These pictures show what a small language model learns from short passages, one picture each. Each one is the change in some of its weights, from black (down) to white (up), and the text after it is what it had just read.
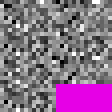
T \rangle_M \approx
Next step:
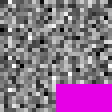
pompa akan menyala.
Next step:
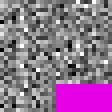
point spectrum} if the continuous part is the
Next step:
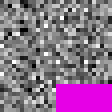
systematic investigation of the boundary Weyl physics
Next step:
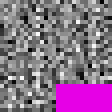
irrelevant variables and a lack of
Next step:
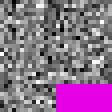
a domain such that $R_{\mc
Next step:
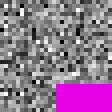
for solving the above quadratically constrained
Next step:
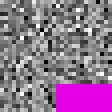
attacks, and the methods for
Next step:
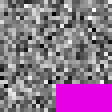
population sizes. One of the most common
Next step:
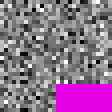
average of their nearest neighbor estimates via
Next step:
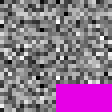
Том 2, Выпуск
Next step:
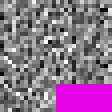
O'sish sharoiti.
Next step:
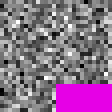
e tyre u arrit të
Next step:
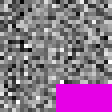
temperatures. In other words, \be
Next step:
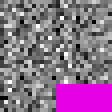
va umume'tirof etilgan
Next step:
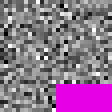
for not necessarily involutive solutions,
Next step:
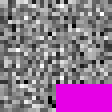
planificación del espacio,
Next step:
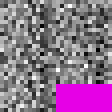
are local minima of the polynomial
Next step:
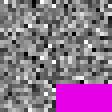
Ziel ist es (1) Text
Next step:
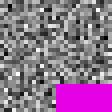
т.д.) многочлена
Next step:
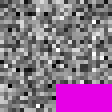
basis of this strategy is that if the value
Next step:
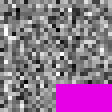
the composition of the contravention. In
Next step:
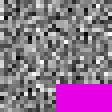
the first case, we denoted by
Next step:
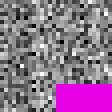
which appears to be sufficiently large for the convergence
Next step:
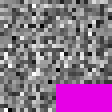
and can be either $0$ or
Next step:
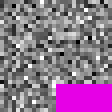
statistical divergence that measures how separated two
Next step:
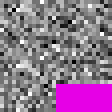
contribution from $k_1^\mu
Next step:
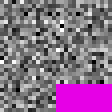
o'z oldilariga
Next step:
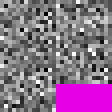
to \ref\GN{
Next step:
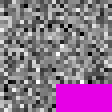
students' abilities to choose and
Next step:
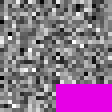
in technical sciences (PhD)
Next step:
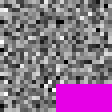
and (B) have local versions.
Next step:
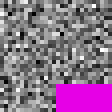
\end{Corollary} {\em Proof.}
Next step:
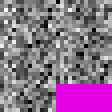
of Audiovisual Art.
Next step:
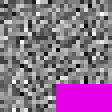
is valid if the base ring is a
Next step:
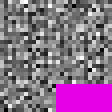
\item \begin{itemize} \item
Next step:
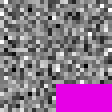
numbers, respectively. Given $x \in
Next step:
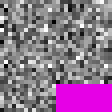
frequency band limitation of the control signal
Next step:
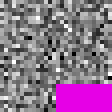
Gerards, A.; Weiland,
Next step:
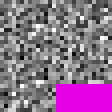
ishlashning har bir bosqichi
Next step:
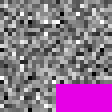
fazalarning o'tishi (2024
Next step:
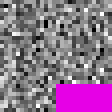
The non-interacting dispersion relations
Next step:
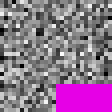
principles fail, can be found in a
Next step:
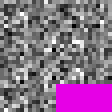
Başından bir varağın
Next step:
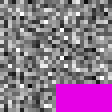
qay darajada muhim
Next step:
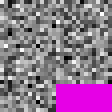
sections per unit mass in the approximate range
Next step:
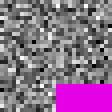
dissipation is very weak in the
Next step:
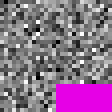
distinct. Since $q\ge
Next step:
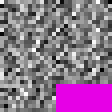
UPF if the chains are
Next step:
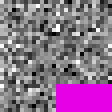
fugacity $\lambda_{\rm
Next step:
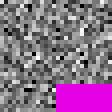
keempat). BPFE
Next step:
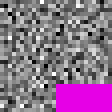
an outer ``buffer''
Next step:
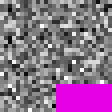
points in the 4 "As" test
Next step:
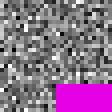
\cdot \mathbf{n}
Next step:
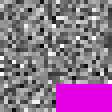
being assumed. In the final case, where
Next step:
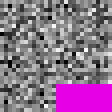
J. *Trynitarze. Z
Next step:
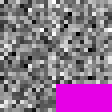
some deformations of quantum mechanical systems other
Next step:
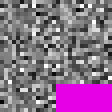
the full-zeros as a subset.
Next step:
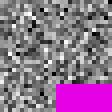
devamlı infüzyon
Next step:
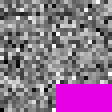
Combining these two analyses,
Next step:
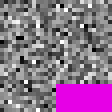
= 2 a_0$ as can be
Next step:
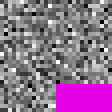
above.\\ \noindent\textbf{Proof of
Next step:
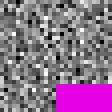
lucky edges. For $e
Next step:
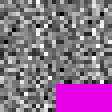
Therefore it still demands a large
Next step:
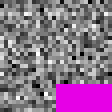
to relate the number of MC
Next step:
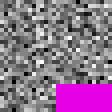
at a low photon rate and illustrates the
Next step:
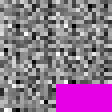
клинической медицины*.
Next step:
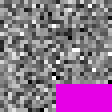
cancel out, which is a strength and
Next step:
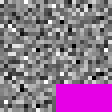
force microscopy.} The experiments were
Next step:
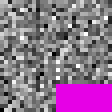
da água (Beatriz
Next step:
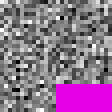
the numerical effort grows rapidly
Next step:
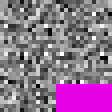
curve with other curves and with the rest of
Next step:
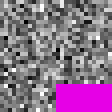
исследования показывают, что
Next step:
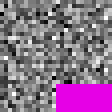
\pcite{papI}), but
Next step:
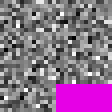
To have two independently controllable
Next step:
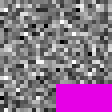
over a base scheme $B$ is a
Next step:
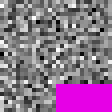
4. The general case is more involved
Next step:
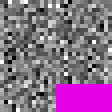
\label{eq41} \sigma =
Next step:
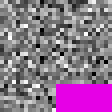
global popularity quickly, but
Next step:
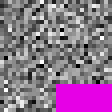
\begin{abstract} We perform a classification
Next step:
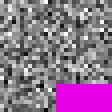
вероятность покупки,
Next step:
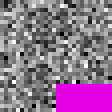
of potentially ambiguous
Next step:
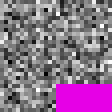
$\OLA$. To obtain the results described
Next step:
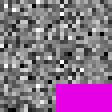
the large number of small longitude coverage
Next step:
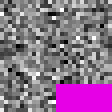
where $\tau$ is given by
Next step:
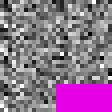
кодекса РФ,
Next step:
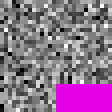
explict form. For a
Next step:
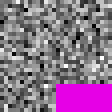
de atendimento José Gomes
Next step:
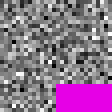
every particular dataset: how to divide data
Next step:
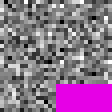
we examine the evolution of normal
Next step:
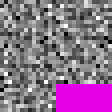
be extracted from the L-STF
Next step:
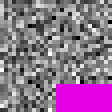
a summary of the paper.
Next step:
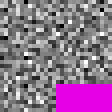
statistically optimal sample size. For initializing
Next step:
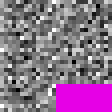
calculate energies of the 14 even-parity
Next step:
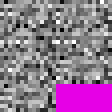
PEREIRA, A.;
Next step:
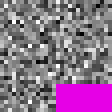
transmitted to the controller through
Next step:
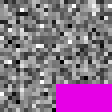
$\Rt$. An important property of the
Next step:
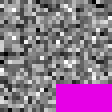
when averaged over timescales of
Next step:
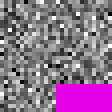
search on 1800 graphs from $\mathcal
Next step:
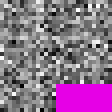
masses within $R_{200}$ and smaller
